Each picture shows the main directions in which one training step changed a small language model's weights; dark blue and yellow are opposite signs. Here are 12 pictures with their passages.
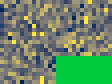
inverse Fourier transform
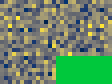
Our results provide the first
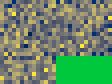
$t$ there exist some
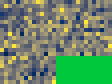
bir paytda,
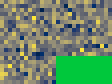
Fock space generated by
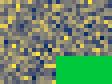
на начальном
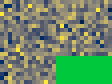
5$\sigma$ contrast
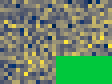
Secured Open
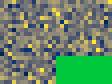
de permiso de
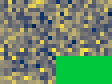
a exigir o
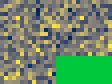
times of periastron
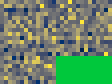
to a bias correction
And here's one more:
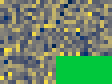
the cores and derive
